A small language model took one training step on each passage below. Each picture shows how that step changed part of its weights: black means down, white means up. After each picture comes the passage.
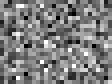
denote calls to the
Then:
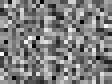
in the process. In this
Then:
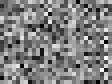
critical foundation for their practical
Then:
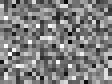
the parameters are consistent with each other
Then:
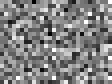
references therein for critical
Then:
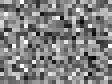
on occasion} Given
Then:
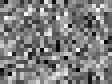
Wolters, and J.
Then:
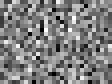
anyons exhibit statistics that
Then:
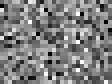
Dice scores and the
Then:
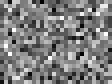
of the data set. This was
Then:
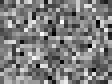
scale $\mu_F$.
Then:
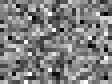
matrices so produced. This just
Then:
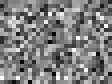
for small ($R_G <
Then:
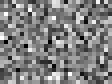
Chile}\\ \textit{
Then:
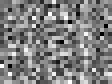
cubic box with
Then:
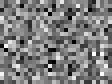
have used Mathematica for
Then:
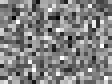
this object have found evidence
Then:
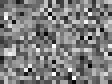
Perfect matches between
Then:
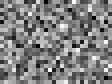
not so stringent, and a
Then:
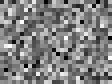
by basing on the processes of
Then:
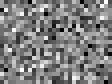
containers. (ii) The
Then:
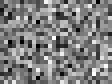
the reservoir designs
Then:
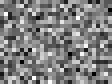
of WIMPs has been
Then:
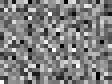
and an oval shape.
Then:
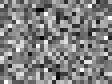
the two example models which are
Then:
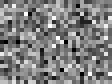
lower cable loss and a different
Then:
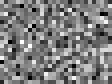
IS}$) and outer
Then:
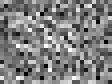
a route for spontaneous
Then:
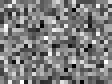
bulk modulus typically on
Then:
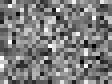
experimental platforms in
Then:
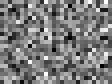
kinetic and thermal energy fluxes
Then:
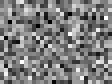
first-stage decisions
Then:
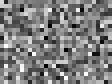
field evolutions with time at
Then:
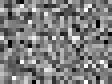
avoids the need for
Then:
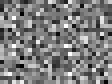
events from hadronic decays
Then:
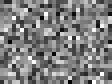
value of energy we have a
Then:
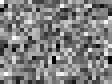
MIT based upon the
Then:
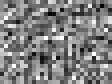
To meet this requirement,
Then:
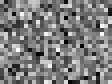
uncertainty is determined as an error of
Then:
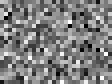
3) available, many of which
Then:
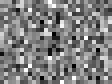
order phase transition dissipation
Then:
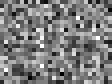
of size $k$ and
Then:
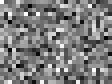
the preferred input-form
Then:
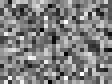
in Europe and in
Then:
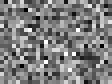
and we study their size distribution.
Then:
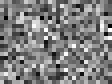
through. The two polarizations
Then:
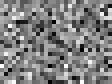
in the balance of
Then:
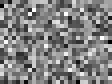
= \int_M \hat
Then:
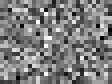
to have the minimal energy we
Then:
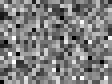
the model $p=-2$.
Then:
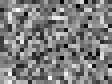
algorithms using arrays.
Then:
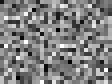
the National Science Foundation
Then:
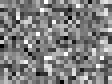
Acad.\ Sci.\
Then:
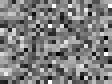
in the \LG\ phase
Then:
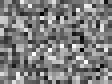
be parameterized using the ring
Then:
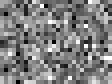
N [\langle A |
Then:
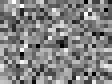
Mt. Etna,
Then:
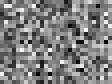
the damping parameter is
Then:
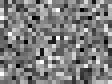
singularity. The underground
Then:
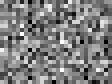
population vulnerability, or
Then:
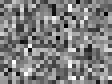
number of target slots for short
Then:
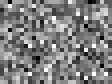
it based on load,
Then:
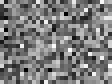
dimension} $D$ on a
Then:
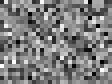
ground truth answer and
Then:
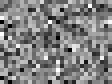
Information about extragalactic fields
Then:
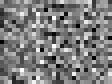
graph $\Gamma$. So the
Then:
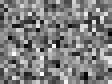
$\Delta L$ is the optical
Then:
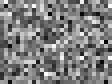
logarithmic compression and
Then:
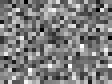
in case both players are
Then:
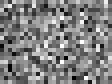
International Research Center
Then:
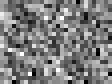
statistically significant and remains significant across
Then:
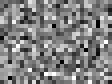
surface is covered with radial
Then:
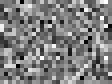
a given torus solution. The
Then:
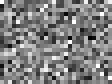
gaps between RAOS and
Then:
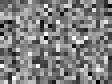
ranges for gating
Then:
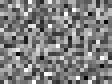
(b) effective energy, with
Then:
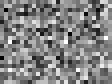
However, these applications are
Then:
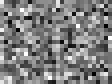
\cite{plb} what
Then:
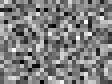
conductivity (SHC)
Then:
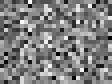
the extraordinary contributions of the
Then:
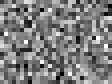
for each strain condition. As
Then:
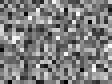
English as one their
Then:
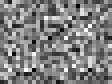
associated with the region of the
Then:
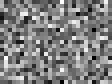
show the spectrum recorded before
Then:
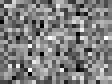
needed to measure the correlators
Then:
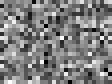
This trend, while
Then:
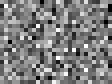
of biopsies obtained from
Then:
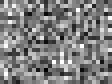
a perturbed field in addition to
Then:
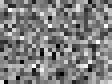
small. In NQR,
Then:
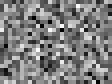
viruses. The
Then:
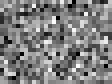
It is worth mentioning that
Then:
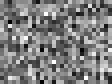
By residue theorem, we
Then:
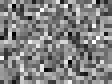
the quarkonium production and
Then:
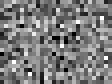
Observational determination of their
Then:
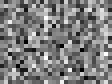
to be static. In order to
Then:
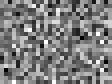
and we apply the following rules
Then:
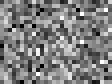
this paper are as follows:
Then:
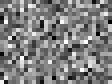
scale of the background flow significantly
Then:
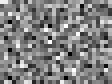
systems there is always additionally a
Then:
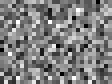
comparison, the solid black line shows
